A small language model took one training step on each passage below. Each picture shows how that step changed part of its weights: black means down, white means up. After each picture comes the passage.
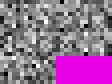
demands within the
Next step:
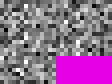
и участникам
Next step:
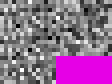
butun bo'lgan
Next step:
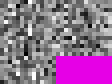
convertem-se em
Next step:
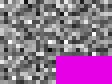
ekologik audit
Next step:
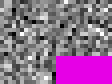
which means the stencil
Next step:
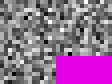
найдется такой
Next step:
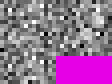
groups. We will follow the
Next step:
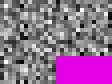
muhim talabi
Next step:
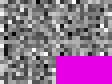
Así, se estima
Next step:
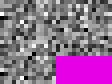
historierne, at
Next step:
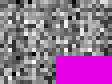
we have to see the
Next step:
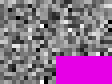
\ref{tre} we
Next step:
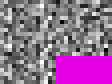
for a rational vertex operator
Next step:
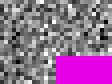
secondo è definito
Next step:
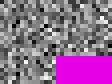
решения ее
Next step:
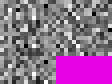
and Liptser also did
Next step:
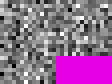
system, polymers,
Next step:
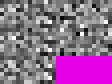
группах с
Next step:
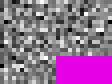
composition operator with rational symbol
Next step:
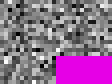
\bf Optimization
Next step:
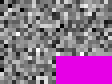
the relative entropy.
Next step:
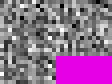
va matallardagi
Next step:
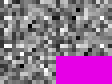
suggested to divide
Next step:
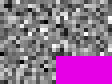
Menteri Pendidikan
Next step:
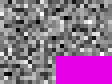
to $M$ and
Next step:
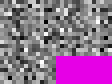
$P$ is also
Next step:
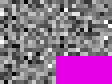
Kurz, 31 yaşında
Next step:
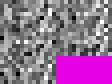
two normal distributions with different mean
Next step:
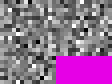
have a projection $\varphi:
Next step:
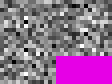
nous permet finalement de
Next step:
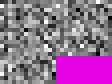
уявляю свій
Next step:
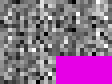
generated by a self-similar
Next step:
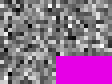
rings $A$ and
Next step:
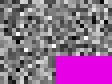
a maximal torus $T$
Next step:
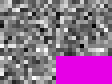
tahlil qilishda modulli
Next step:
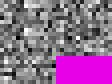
and the bibliography in
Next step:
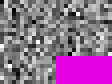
critical range of zeros of
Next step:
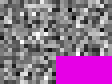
of the complex domain case after
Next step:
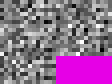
the set of pairings of
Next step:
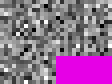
Yana Volkovich for
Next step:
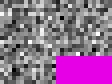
there is a natural number
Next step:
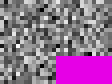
we get the pointwise estimate
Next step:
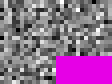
with the line in direction of
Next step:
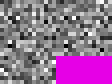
and is thus contained in some
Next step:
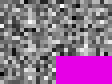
berish, shu
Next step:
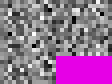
structure of the paper is
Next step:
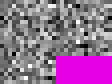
indicators of technical
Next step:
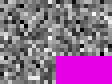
energiya va diqqat
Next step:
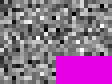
mild assumption on the sequence
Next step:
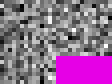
початок XV
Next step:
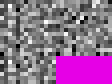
до збільшення
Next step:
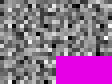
по отношение на
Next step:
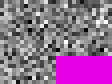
acción conjunta que se
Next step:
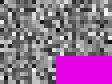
dit verband dat
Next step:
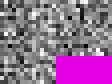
e nas interações
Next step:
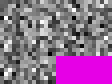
that the pushforward
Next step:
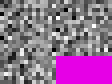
uniformly qc which is possible
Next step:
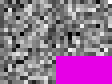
Objectives. To study
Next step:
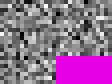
як статичну
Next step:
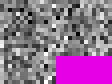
Then we define the \em
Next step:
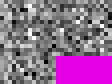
the attractor sequence in
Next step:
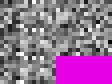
a vector is a state
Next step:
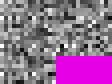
Rykunova va
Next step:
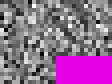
these rings are the
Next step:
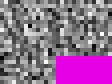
in access to the
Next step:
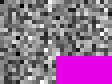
in order six. As
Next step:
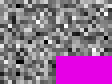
pe placul marilor
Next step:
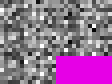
it is clear that each
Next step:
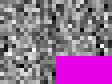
– поєднання
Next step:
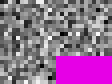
virtually infinite cyclic
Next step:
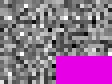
to tackle singular
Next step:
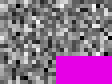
insitutlarning ilmiy
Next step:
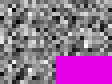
then, arbitrarily close
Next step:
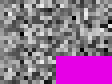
proved that the case of a
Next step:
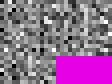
сооружений на
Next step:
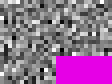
Santuario desde
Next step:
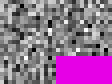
we say that a linear map
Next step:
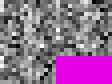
островов, при
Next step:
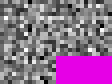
get \begin{equation}
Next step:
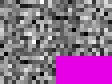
the incidence system obtained from
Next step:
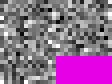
ega. Har bir
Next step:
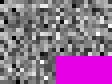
dan mempertahankan
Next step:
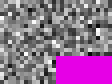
kiasan dapat
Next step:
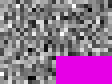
bo‘yicha doir
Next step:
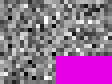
ammora» deb
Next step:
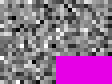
systems: status and
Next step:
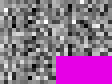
terminologik ma'nosidagi
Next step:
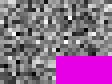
la formación que se
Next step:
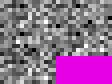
efecto relevante sobre la
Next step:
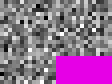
va taraqqiyot
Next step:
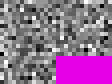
d'un réseau
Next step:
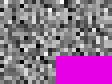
in Mubayi
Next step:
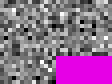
100 ppm pada pH
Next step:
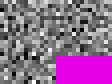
de NCC y 30%
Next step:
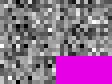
Bu esa o'z
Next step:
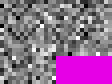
\item Detailed proofs
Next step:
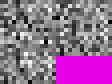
sides, we arrive
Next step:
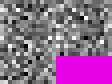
Ma'mun Universiteti
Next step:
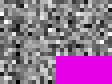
have all that we need to
